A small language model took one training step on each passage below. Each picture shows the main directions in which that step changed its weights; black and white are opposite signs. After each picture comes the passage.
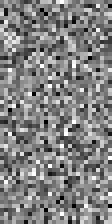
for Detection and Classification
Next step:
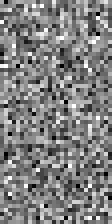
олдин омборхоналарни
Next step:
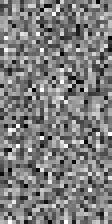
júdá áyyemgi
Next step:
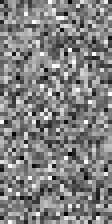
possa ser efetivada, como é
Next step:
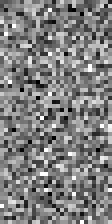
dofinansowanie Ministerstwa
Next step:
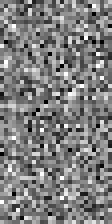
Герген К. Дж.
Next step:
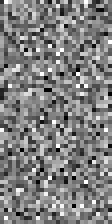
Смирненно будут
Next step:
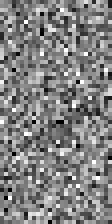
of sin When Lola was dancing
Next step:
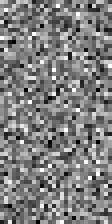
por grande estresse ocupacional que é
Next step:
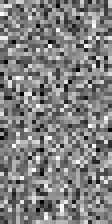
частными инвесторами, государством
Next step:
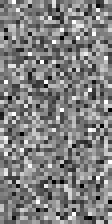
сифатида кириш, ўртада
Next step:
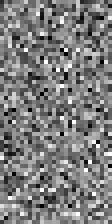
classificando estas instituições políticas como
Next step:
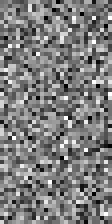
форма, граничащая с
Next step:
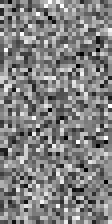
is het waar, dat art. 13 van
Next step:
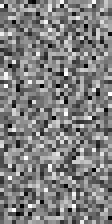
mengubah bentuk aslinya
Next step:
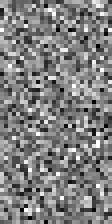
pero sobre todo, de la profesión docente,
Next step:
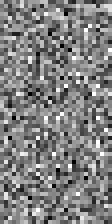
qo‘shma korxonalarni barpo etish
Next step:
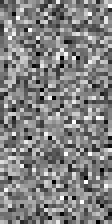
first question asked by the
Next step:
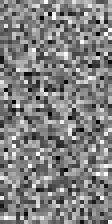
qismlari. Har qanday daraxtning
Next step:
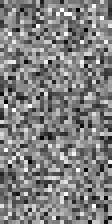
transformiert, die die modellierten
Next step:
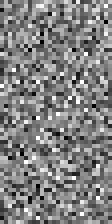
variaciones de la luz en los
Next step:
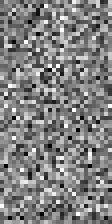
ResearchGate and LinkedIn social
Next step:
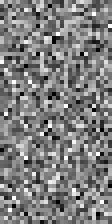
гуманітарний університет, м.
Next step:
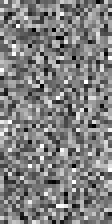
з отриманням вигоди від
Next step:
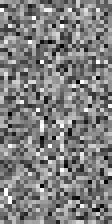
Inhalten des DMPs. Das
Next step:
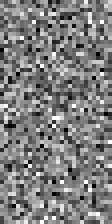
est non seulement laissé à
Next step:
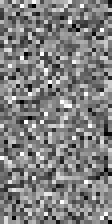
und wie wichtig es ist, sich an
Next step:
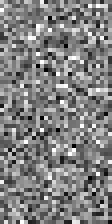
Bilindiği gibi insanlığın
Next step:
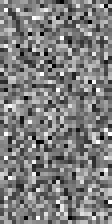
o'rtasidagi farqlar mos ravishda
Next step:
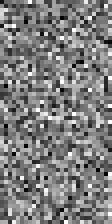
interés en la necesaria vigilancia
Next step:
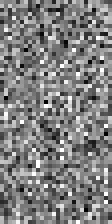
карт, диаграмм,
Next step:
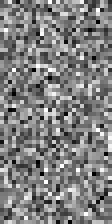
el actual Plan Nacional de Desarrollo
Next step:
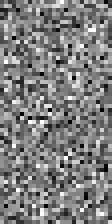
de macro-economische
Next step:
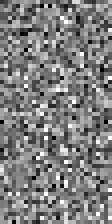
uma ferramenta barata para triagem de
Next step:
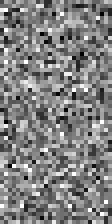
который превратил римское
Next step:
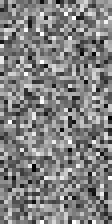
Э., & Тулишов,
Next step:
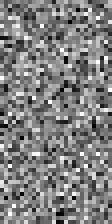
взаємодії можна віднести:
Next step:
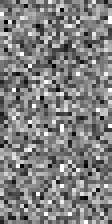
a meta-analysis.
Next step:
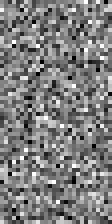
²La dimensión interna es lo
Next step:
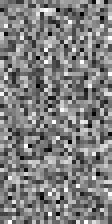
soja geneticamente modificada
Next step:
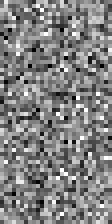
ўлчов birlikларидан биров
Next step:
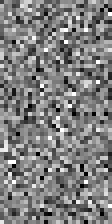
Authors have no conflict of
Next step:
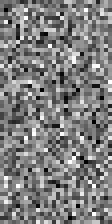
қилиб ва ўрганиб борувчи
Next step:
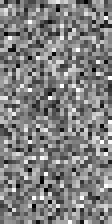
ensino fundamental entre 18 a 35 anos. Tal
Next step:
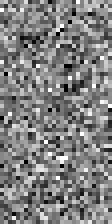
wirken könnten. Die Gefahr
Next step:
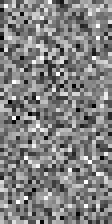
tashqi savdo aylanmasi tarkibida
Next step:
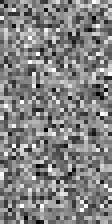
jiyi ushırasadı
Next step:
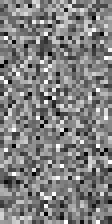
ahamiyati shundaki, visual tarzda
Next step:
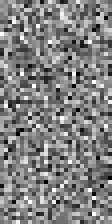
to'la ommalashmaganligi uchun boshqa
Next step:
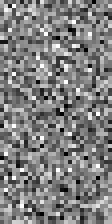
anumite lanțuri trofice
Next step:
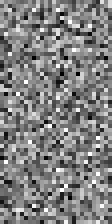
країни забезпечують іноземні
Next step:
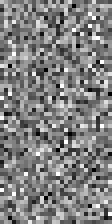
пилотировал командир
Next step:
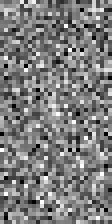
bo'lgan.. XVIII asrda
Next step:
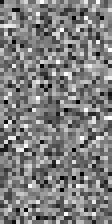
culturais populares, coletivas,
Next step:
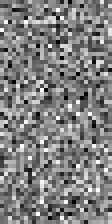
податкового контролю сприяє
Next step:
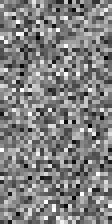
R)$ și relația (5)
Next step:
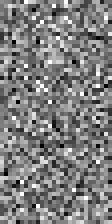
StataCorp LLC. -
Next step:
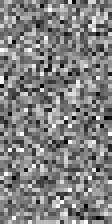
Bewusstsein der Menschen
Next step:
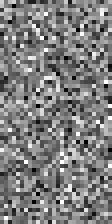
e logradouros - Tecido
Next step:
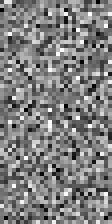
în vacanță prin lectură și
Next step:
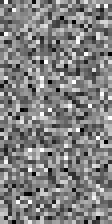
anos anteriores, de modo a permitir
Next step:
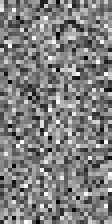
pelo professor, ele é a figura fundamental.
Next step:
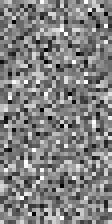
administrativa de uma empresa multinacional,
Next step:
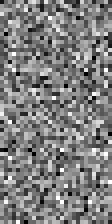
публичного администрирования.
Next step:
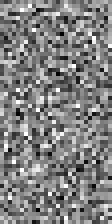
: ucheb. posobie dlya
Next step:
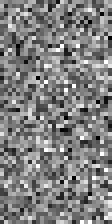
sangat positif dengan antusiasme
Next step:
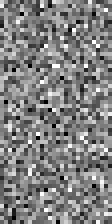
SAN’ATINING KELIB
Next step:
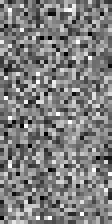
una problematización de la política en
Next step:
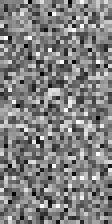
جون عمر بھر
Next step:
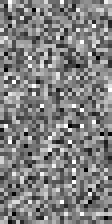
ambiental, especialmente en zonas con especulación
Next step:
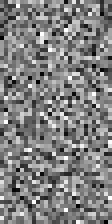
літератури у Львівському
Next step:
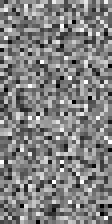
Анализ проводился путем
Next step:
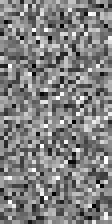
капитал қийматини
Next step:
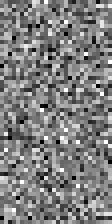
resultados deste estudo, nota-se que a
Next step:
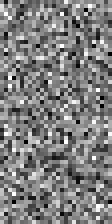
уқидан чиқиб кетиши
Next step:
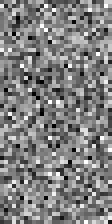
capaz de assumir a maternidade
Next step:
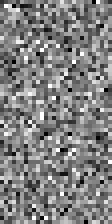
Psixodiagnostika va
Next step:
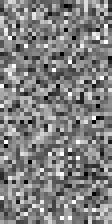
*Вісник науки та освіти*. 2025.
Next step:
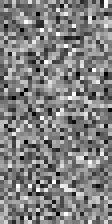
incentivo, Oswaldo de
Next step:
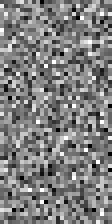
QADRIYAT SIFATIDA.
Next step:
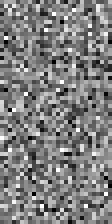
шахсини тарбиялашга
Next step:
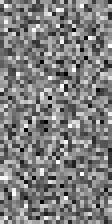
Ukraine in the conditions of the modern world
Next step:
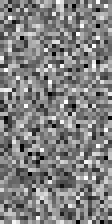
которых занимали и пока
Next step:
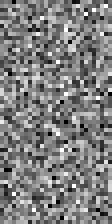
микроцикла длительностью 7
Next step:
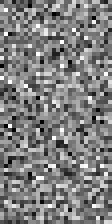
qator boblari va moddalarida
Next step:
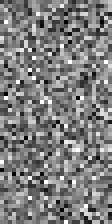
takomillashtirish*. Iqtisod fanlari doktori
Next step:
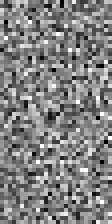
has the means to capture the
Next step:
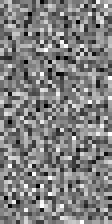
nilainya itu bisa
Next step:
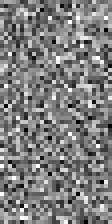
a 5-year followup.
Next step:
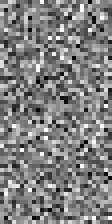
Level of Service;
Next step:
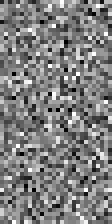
Hashimova S.A. This article
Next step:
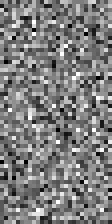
davrida hayot tobora rang-barang
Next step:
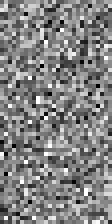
programs and awareness
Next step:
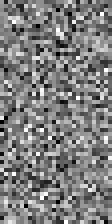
Донецкая Народная
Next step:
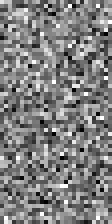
ko'rsatgichlarini ekologik
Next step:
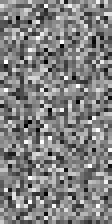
entre o motor e a roda de
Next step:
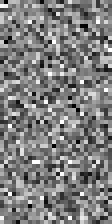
BENVENUTO DETTO
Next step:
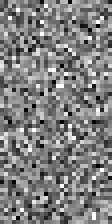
bolalar qatnovi va demografik
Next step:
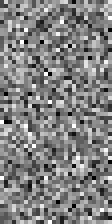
asoslangandagina mukammal shakllanishi
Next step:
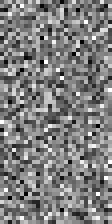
*Acacia auriculiformis*
